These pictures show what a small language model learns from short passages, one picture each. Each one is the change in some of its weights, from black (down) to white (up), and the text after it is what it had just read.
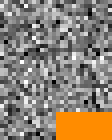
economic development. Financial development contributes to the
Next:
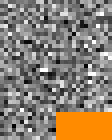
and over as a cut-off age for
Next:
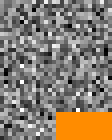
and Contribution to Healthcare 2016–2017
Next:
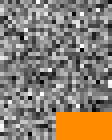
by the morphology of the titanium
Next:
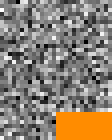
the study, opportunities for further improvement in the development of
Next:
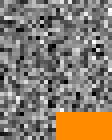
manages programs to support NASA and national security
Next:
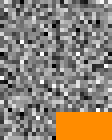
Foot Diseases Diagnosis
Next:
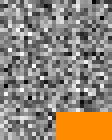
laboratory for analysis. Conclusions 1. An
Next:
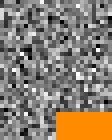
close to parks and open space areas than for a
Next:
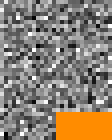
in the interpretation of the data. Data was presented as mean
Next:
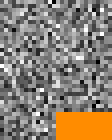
EUCLID, 17. ³ Kate L.
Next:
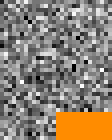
to engage politics through advocacy for human
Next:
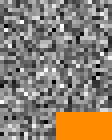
more conscious consumers are of their health, the
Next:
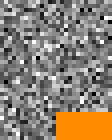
only one AFO can run on one processor at
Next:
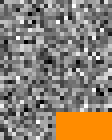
core sandwich composites. Composites produced
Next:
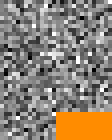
is straight forward in one dimension, it is
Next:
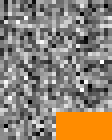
de exopeptidasas de tipo
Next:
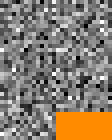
$n \rightarrow \infty$. This
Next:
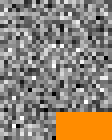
given in frames captured by the input device.
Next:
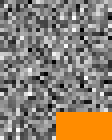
planning The pilot phase of the research has been
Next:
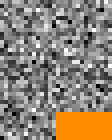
Limited, India; Jindal Steel
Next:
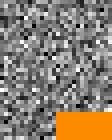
There are a planned initiatives in the
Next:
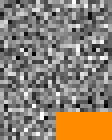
also be tracked through media and online data. In some
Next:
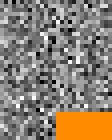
basis of the result presented above, it may be
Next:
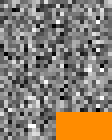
a few tested images [4]. In 1998,
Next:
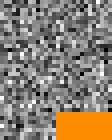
and 3% for those who did not give birth
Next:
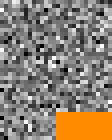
core business strategies (33.2%)** –
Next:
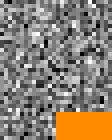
examine the relationship between the pattern of administration of
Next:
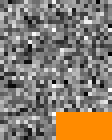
S, Herren G, Hurni S,
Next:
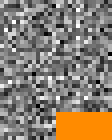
the Digital Europe Programme, implemented by the
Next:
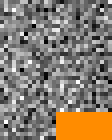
order to match exactly). The script
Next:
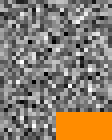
strategies have changed since publication of the protocol an
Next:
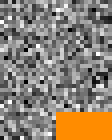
of soluble and insoluble components at the
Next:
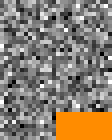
seems, studies on Cr and its effect on
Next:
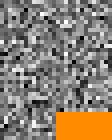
Rahim and Taimoor (2020), have
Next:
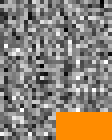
data used for network pharmacology studies. Additional
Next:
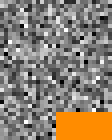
with copper allows the design of innovative
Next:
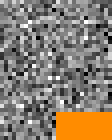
represent those of our employer. Preface The initial motivation
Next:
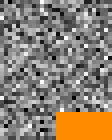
solutions on JEOLFT AL300
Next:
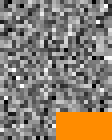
SC-DQN model achieved a reward of
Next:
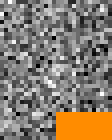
of itself and “entities within it” in the first
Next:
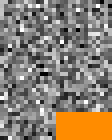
methods or measurements. Overall in order to properly
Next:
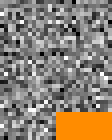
a faster time response and high accuracy compared to classical
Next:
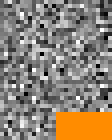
technology-supported music education, foregrounding
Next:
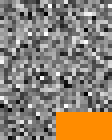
system design. High-speed addition and
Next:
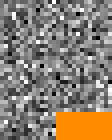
introduced in recent years [2, 3]. However, due
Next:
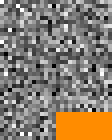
ΔZ , equal to A mentioned in section
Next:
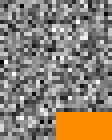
URI-addressable, and same access
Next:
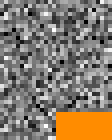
the 18th of October the other two parts
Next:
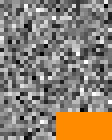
note that for a free quantum particle
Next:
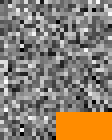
the state of conspiracism across the case countries
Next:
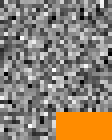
Iron and Steel Institute, 2016.
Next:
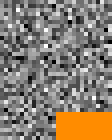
suitable solvent (ether). Crushed
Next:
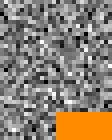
internal products innovations to external market and mediated by
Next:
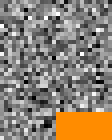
highlighted the need for MSMEs, as
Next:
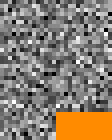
built up for investigating a more complicated
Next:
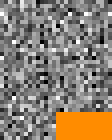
conceptualisation; data curation; formal analysis;
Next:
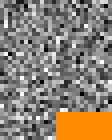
well-being and work-life balance.
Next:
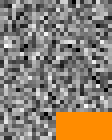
the perceived SoA was also modulated by the position
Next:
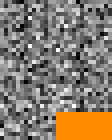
alkylation with ethyl bromide as
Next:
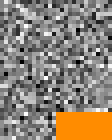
while reducing gender gaps in education (Alam,
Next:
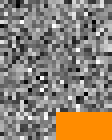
design. A semi-structured interview schedule
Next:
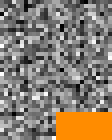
chlorate, sulphate,
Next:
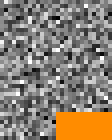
satisfaction to level of stress. The less the satisfaction
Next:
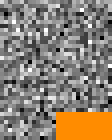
Nigeria. The major rock units are
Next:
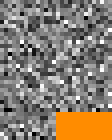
therefore, are potentially harmful for
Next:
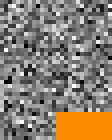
mJ laser-based THz systems.
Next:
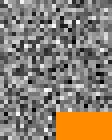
computed from the relation $\Delta G^\circ =
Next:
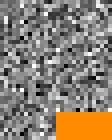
accompanied by a high catch [14].
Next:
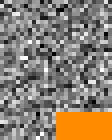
country, community, culture, the body, the mind
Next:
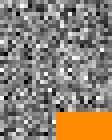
correlation, p= MMSE 1 (p.)
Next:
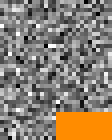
a1 and L when changing from one tractor
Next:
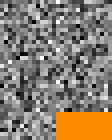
does not sell or lease its contact lists to
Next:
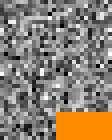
proposed LL, due to the interaction of multiple
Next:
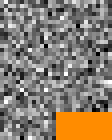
of the substituent in the α
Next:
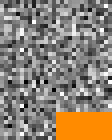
SPL activity. In this study, we establish an
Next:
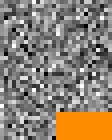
system based on liver disease. The training dataset is made
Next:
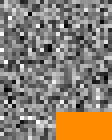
of a signal is possible if its band-limit
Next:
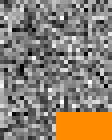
Jetson Nano 2 GB initiated the dataset
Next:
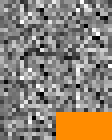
foreign language learning, such as mobile applications, online courses,
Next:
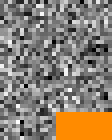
or personal relationships which have or could be perceived to
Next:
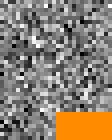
PACE R. 1983. Studio su
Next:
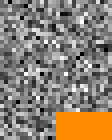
and others. In foreign literature, researchers Bergmann
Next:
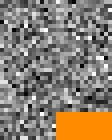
is an area on which discussion continues, as there are
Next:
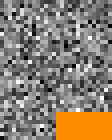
2008). Furthermore, the sif factor also includes a small
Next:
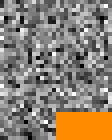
scientific area that refers to the study and development of algorithms
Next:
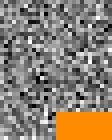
new generation of Indian diaspora about Indian
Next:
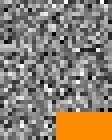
impact resistance) In the present investigation characterization of the
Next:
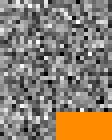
aquaculture by reducing environmental impacts. 2.
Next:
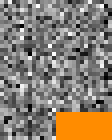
set of SD of all the study factors, which
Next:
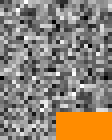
and *Princess Mononoke*
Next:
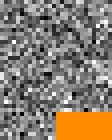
with the concept “child”, then a
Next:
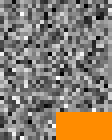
by: Tracy Camp, Computing
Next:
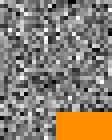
given in Section 5, while the last section provides policy
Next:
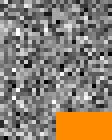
Issues." *Clinical
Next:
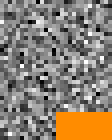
education. As such, student placement with an appropriate field
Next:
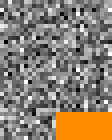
Law: Characteristics, Principles and
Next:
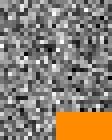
and presence services. On the other hand, instant
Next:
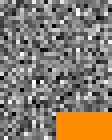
(mainly in South Europe), Gen Z
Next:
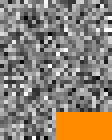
S. Colorado Blvd.,
